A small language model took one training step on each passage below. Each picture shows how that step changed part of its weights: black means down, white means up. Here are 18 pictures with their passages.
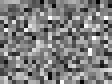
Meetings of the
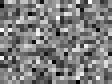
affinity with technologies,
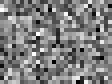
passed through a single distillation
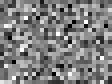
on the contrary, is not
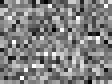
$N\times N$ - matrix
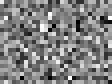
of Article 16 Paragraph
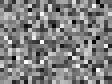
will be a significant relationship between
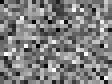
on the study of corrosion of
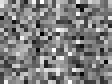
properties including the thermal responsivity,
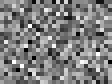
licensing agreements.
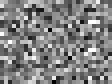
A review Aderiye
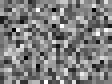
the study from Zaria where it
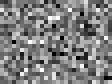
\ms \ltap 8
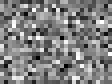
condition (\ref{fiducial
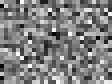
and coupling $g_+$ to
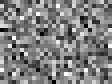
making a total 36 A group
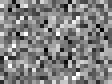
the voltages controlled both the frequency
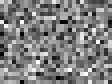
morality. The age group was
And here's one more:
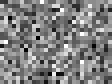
using cosmogenic
